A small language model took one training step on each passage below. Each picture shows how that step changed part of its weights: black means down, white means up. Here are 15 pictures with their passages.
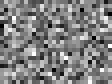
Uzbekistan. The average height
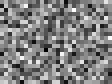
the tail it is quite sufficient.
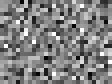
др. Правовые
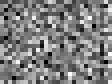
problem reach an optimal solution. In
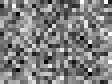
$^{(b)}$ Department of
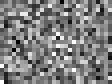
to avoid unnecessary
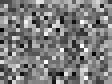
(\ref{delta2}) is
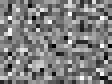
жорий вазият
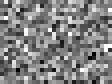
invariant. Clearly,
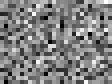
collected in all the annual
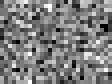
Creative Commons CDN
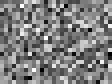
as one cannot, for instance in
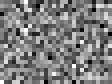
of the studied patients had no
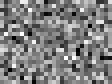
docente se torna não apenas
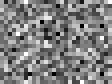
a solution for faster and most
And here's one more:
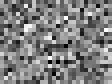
в области $T <
